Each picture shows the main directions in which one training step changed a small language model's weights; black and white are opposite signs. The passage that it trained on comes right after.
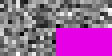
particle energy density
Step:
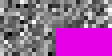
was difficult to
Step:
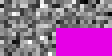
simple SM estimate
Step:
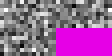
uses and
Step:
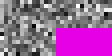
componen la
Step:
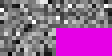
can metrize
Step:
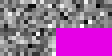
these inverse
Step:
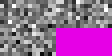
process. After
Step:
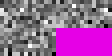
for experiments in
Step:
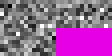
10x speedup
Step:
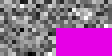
is nearly equal
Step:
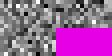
Other works
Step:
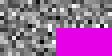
It is now well
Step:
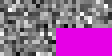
all $r
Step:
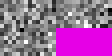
the uniformly
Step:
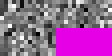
conditions. It also
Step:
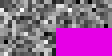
for this population
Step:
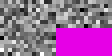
of fits with
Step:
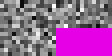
external electric or magnetic
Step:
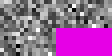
in the near
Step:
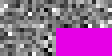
measurements reserved
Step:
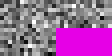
processes induced in the
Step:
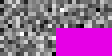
sudden change
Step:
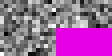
row, where
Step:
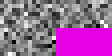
$I$ are
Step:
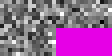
the frequency of
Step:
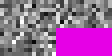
having the same
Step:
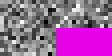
have (at least
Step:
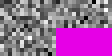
in terms of a
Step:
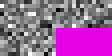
start with the
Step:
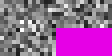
converged with
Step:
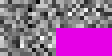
we find a good
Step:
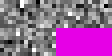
trend is observed in
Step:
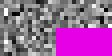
more than simple visual
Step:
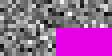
are significantly larger,
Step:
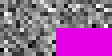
each image the three
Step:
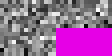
of threat
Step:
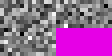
of $H$
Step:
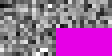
the nucleon:
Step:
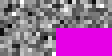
agreement with the constant
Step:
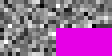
Its required
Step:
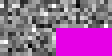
charge neutrality condition
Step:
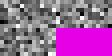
& Notable
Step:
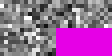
Mn site in
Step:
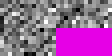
have at least a
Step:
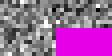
constraints (see below
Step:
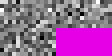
set of channel quantum
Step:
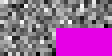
a fibration
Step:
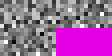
the fitted
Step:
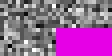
universe, and
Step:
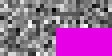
linearly processed
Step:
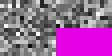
binary in the
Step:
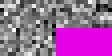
derived from the light
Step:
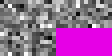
intended to
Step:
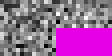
to develop the required
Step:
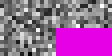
on a general definition
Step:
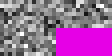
heatmap for
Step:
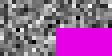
light. However the
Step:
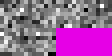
forces), both
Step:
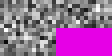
the simulation, we
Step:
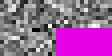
some algebra, one
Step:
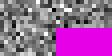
In this case,
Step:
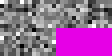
addition, the
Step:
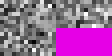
small impact on the
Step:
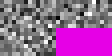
automatic detection
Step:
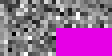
to its radius.
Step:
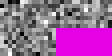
potential of electromagnetic
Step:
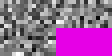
the nucleation process
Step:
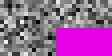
attention to the
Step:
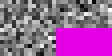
the system dynamics.
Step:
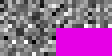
three sets of
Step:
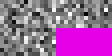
ensure accurate
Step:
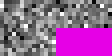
not expected. This
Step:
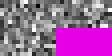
elements of the
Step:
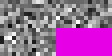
about their mobility
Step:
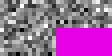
some constraints from
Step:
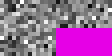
within that time
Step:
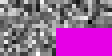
proof of Theorem
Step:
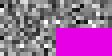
out over the
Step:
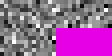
This length scale was
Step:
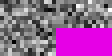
to be highly
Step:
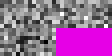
the unique
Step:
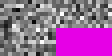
governing the
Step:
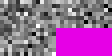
last step in
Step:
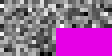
span of the
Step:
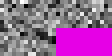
function may be
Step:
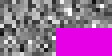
the temperature,
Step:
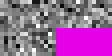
Then, any equation
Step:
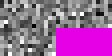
jets in the
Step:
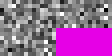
by simulating the
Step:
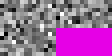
this case the energy
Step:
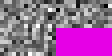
challenges in
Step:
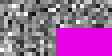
cadence was
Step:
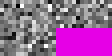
regularize network training
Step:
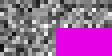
Though I do
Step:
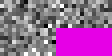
an entropy
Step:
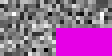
comparison between results for
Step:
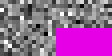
decision is
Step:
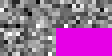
inner state to
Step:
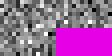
normalization while
